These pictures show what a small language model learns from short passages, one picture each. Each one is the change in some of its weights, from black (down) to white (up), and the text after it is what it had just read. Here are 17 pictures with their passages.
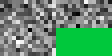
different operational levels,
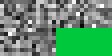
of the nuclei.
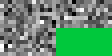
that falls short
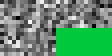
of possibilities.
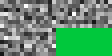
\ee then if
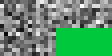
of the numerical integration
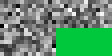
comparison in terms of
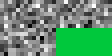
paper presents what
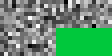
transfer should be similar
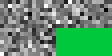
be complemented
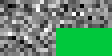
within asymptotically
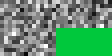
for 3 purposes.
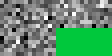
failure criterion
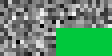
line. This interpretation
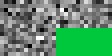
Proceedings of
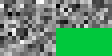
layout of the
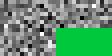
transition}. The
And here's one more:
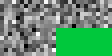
a pc scale
